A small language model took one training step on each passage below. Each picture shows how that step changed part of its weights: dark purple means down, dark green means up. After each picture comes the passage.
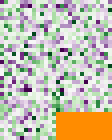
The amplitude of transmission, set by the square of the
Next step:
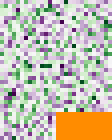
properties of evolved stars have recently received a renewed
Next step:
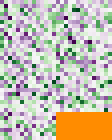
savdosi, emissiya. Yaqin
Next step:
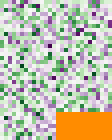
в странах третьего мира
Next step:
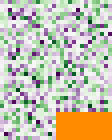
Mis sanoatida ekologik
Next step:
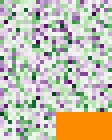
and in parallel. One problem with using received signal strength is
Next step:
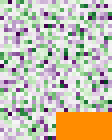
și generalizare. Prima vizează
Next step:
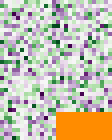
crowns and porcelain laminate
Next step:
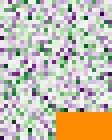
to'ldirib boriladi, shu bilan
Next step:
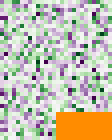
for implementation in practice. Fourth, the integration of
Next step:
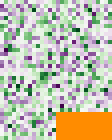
effect of personal fulfillment in the process of socialization
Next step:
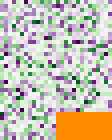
based upon the existing literature. Interesting results were
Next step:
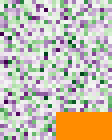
de dicha afectación. De ahí que
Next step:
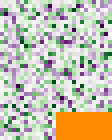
S. Folklor janrlari
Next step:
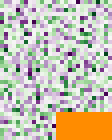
that except Naïve Bayes
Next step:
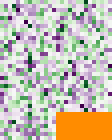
the humanitarian sector; Humanitarian
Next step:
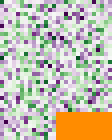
simple additions involving integers 8 all the way
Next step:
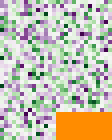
of light focused onto a two-state
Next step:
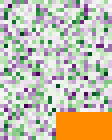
декомпозиції елементів
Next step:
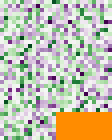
начальном этапе закрепления
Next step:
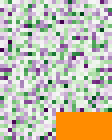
temperature increases. A model for this behavior was developed in
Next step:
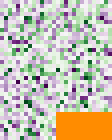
индивидуальный график
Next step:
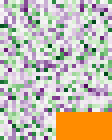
if a query is an attack or is a real
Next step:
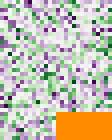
energy, e.\ g.\, are proportional to
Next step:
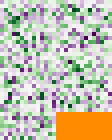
Unit Spring (month: 4,
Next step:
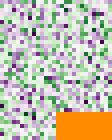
conservation and management to address productivity and marketing challenges.
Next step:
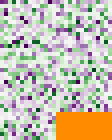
\item \textbf{Memory Bandwidth
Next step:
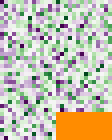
in many countries are struggling with the
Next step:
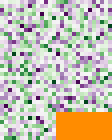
introduce a $45^0$ polarization rotator just before
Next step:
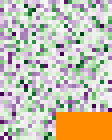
have the sign that they do. Several arguments
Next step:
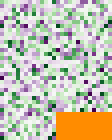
to the system could lead to the generation of
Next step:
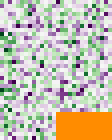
and mental world of the protagonists"
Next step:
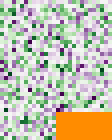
showing promising results to the cure of SAOS
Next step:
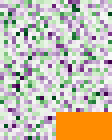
Atapattu PM, Misra
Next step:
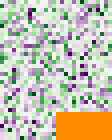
\item Leveraging GenAI and learning
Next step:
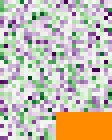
full-precision model by not adding vertical
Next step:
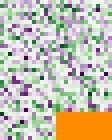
Fund, InvestEU, and the
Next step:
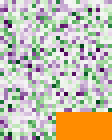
and the other anti-clockwise (both have
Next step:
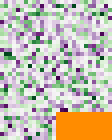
to material bridging resulting in a disturbed
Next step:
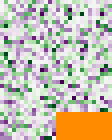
distribuciones de los mismos por diferentes
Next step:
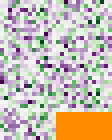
obrigatoriedade de assegurar condições
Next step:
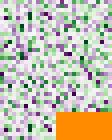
PBL addresses real-world issues like climate change by
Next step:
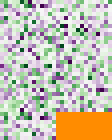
with variance $\langle u_{j}^2 \rangle$.
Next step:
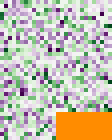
a stronger acid increases at a greater rate than the
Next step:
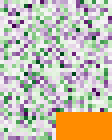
It is suspected that Income Smoothing
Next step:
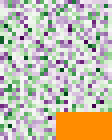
guerras imperialistas y las
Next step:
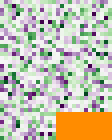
imply that such transformation can be perfectly
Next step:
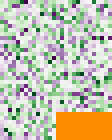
Brasil. Os dados extraídos do DATASUS
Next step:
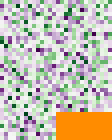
de apoio institucional dificulta a
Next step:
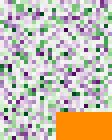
k\bm{e}_i, \quad
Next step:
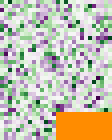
values from all species are used to select the top 5
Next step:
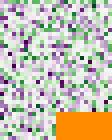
own. Encourage them to be creative and
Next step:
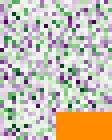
IR sensor is mounted. Metal sensor is
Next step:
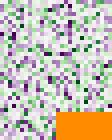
considered by many parents as physical activities,
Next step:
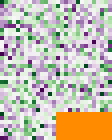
tested; the boxes become light grey when there are
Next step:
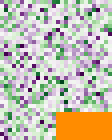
of groups of area-preserving
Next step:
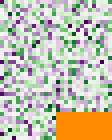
The students have to demonstrate a good command of the
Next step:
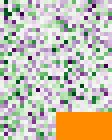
and secure surrounding. - 6) I
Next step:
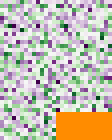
broader community validation, comparison, and improvement of
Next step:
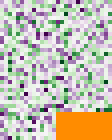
from apoptotic or necrotic cells or
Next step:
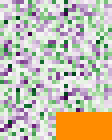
Hradec Kralove, Hradec
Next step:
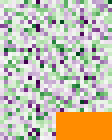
بعامل الوصول إلى الموارد
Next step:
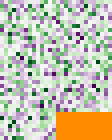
el rechazo a los obstáculos
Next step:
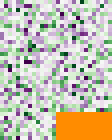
um ativo financeiro digital, fornecendo
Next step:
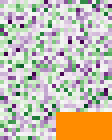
Sargent\inst{5} \and G.
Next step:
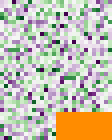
School, Perception. ¹ Ministerio
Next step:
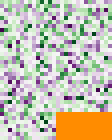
Context and Motivation The automotive industry
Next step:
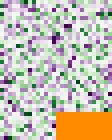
management and overall physical conditioning. Particular emphasis
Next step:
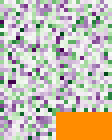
and the second comes from a linear approximation to the
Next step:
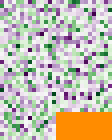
of learners to write and read because they are
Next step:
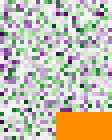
Beta distributions with identical means and different variances
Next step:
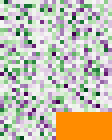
- Amir Khan Movie - Every
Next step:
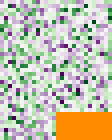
для студ. лингв, ун-тов
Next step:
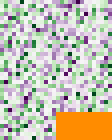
Regulation: An Integrative Review. *Review
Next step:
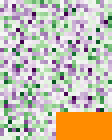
Soltanly, Jebrazil
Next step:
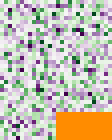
korporatsiyalarining barchasi o'z
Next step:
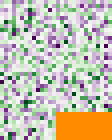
further, indicating sudden damage, as was seen
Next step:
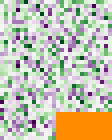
ta‘siridan himoya qilish va
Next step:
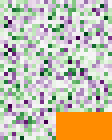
D_k(A, Q)$ is a combined distance
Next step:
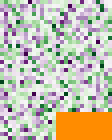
dependencies in the signal whereas the Transformer block
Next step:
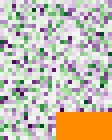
is unlawful. Therefore, the judge
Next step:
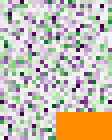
Table No. 2 Formulation Table Ingredient
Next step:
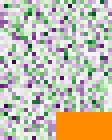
the challenges I faced since I left our country was
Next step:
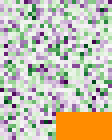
However there are some aspects of follow-up that are unique
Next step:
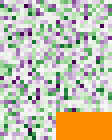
Sciences, University of Texas Medical
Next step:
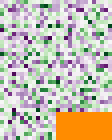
qarshi kurashishning
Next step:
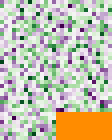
between humans and nature. This aligns with the ecological
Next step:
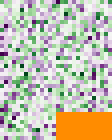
frequency shifts of the *ab initio* calculated
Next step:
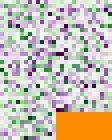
sede administrativa, chegando a sugerir
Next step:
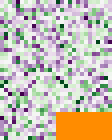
emerging legal proposals for the international
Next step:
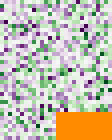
satisfactory, implying that this seemingly
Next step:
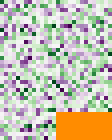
test, the difference in the mean score between the two groups
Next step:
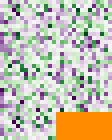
Baisanghar’s visit to
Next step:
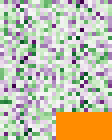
расмларни тушунишда
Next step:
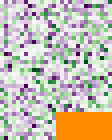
mencionar os estressores, como as
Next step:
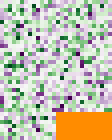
ijobiy ruh, insonparvarlik va
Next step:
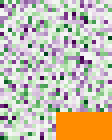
at the minimum without circuit complexity, a direct-conversion
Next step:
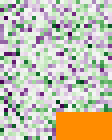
increase, maintain or improve the functional capabilities of individuals with
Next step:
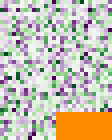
they are suggesting supporting assertions and take the
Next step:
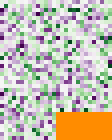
to \mathbb{N} such that for two distinct vertices
